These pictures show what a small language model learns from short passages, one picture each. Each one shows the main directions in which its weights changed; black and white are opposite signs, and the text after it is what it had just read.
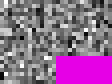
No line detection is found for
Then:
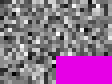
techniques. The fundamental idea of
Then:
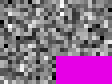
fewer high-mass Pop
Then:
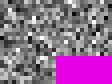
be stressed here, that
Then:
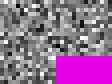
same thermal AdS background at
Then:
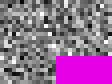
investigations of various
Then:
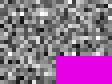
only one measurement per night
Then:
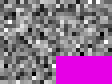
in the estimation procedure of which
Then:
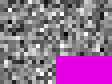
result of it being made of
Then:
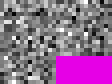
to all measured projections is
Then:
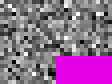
et al, "Quantum
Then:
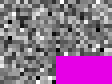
in the system as first suggested
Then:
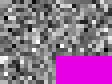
have produced them. This population
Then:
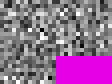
the protoplanet mass
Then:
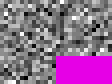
columns=2 , legend
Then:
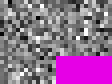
a class of covering
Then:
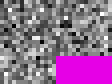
imply that shock strength is
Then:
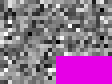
of time-averaged
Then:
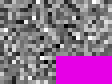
now briefly summarize them for
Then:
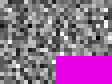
can be rewritten as
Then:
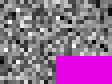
in the supplementary material.
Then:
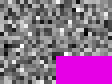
for a half-filled
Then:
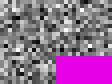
factor [29] to capture
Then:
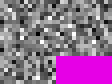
\pi$ is mostly related
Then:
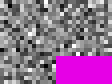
entire landscape is
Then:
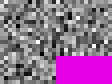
50\% change in electron
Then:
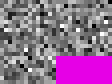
study the extension of the associated
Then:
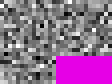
redshift $z=0$
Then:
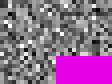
the roots: \be
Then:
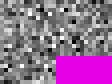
that maximal work extraction is given
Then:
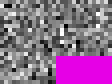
the query-level latency
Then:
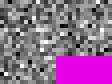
now write the wave equation for
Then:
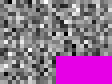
polymers. To
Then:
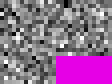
one-loop amplitudes. In
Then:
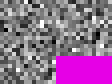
a full mutual
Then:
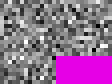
for an individual user story
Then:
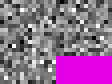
techniques may allow new ways to
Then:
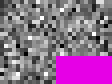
`criticality % at
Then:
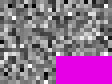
\qquad (16)$$ Similarly
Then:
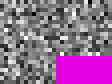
alone (upper middle), and
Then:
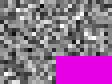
equation they obtain in 2D
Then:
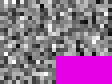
corresponding interpolator with
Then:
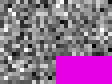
the gas, so that spiral
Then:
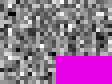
the matrix elements with the ground
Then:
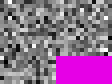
environments linking individuals
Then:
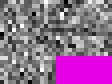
of valleys are only
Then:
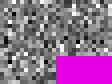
contractions of indices.
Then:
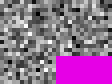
shown in Fig. 1a
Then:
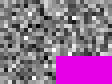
model calculated ## analytically
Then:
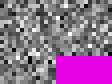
the predictions of this model
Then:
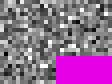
phase of the electron wave
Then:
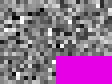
corresponding to the cycle step.
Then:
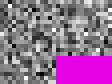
been made with a different seed
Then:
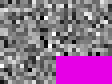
motional states respectively: here
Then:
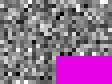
shows the conventions for the
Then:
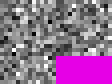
negligible. This happens when
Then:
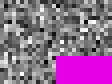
with the interface using two input
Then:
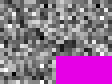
monolayer of carbon, hosts
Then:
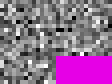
k}_{\Vert}$ using
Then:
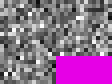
LGFs &
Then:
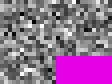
``off-diagonal'' systems
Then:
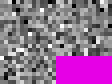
state. As shown in
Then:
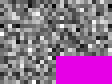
baryonic matter for example,
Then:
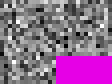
loaded with PIN
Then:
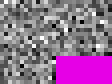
construct Fourier series with probability distributions
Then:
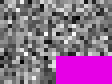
metric of $\Eme$
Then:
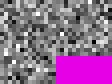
compounds | Y | 2D
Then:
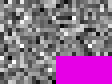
given in the rest of this
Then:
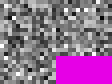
regions encompass the line
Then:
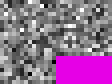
relativistic equation of motion of charged
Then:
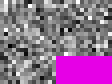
uncertainty shown with shaded
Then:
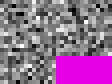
large. Therefore any further conclusion
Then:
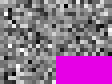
decay shown in Fig.\ 2
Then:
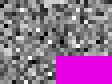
using the flaring out condition
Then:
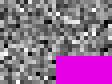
{\tt XSummer}
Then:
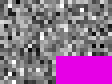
two sources, the ratio
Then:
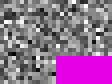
to optimize restore
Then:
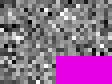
energy momentum tensor written in terms
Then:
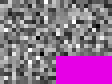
not slowly varying across
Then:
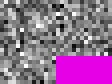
PKK, SCG,
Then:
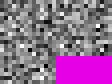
Analyzing 350 applications
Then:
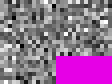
system evolved according to the
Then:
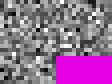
the root cause of instability and
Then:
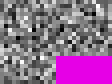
the residuals. This is
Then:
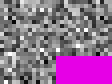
particles, events coming from the
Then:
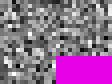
state to be unique.
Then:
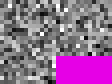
solves the problem of eigenvalues
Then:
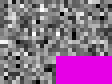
fibre with low
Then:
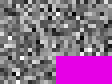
\kspn\ give
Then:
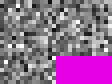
distribution when $\kappa \to
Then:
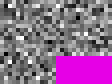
(a metric which is invariant
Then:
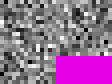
is useful for a mathematical
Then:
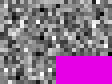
cuprate with regard to
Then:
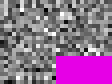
or spectrally sparse
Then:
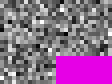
on a coarse time
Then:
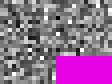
length were compensated.
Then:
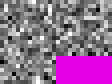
modes onto this data would likely
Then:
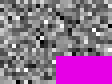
{\it et al.}
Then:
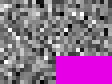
Despite an apparent correlation between
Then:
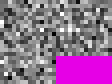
is a pure consequence of radial
